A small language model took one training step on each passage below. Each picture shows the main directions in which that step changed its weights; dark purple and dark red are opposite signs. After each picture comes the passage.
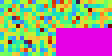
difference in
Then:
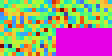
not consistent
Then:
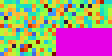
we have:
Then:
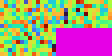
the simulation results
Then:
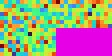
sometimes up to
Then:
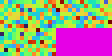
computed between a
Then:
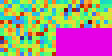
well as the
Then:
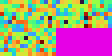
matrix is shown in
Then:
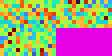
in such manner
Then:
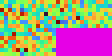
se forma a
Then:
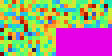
based on the result
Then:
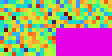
costo de
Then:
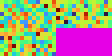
all single
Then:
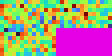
of transformation
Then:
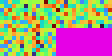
Food for
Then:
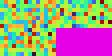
the National
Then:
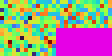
higher in developing
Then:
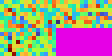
contamination has
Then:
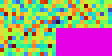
would produce
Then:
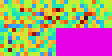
obtained using this approach
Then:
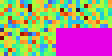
capable of
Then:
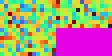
shared with other
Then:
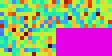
which is just
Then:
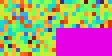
to create
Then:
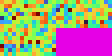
sich nach
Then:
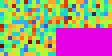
the skin
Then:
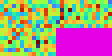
reach as
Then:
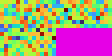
this gives an
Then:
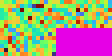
able to work
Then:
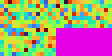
However we do not
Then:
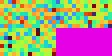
for crisis
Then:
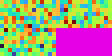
and pore
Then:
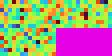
и мире
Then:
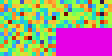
a sterile
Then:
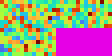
to discover
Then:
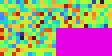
are summed
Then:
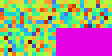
not always
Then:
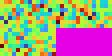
8 <input
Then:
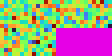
F Model
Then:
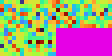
a review.
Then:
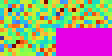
information technology system
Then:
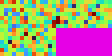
yangi va
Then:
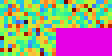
use cases.
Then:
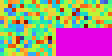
communities are
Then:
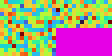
limited to
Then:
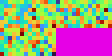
I for which the
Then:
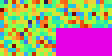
types of
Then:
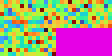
element $n$
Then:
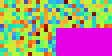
the corrected
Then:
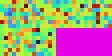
va bunday
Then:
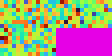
the proposed
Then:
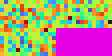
performance gap
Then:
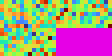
work, we have
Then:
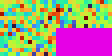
form factors of
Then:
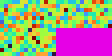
Thus the
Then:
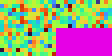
rest and
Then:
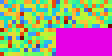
compared to the
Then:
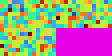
example of the
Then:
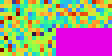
does find
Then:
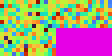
reliability and
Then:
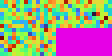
the component
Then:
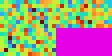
the expansion
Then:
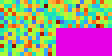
each other to an
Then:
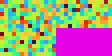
interaction between
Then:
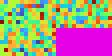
e que possa
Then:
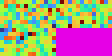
HD Right
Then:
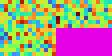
full term
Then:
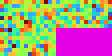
that tries
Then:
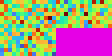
at very low temperature
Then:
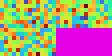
the blended
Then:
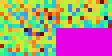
in 2 part
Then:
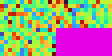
baseado em
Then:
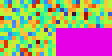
s'il a
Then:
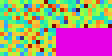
Aspect of
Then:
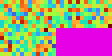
samples during
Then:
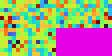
Contribution: -
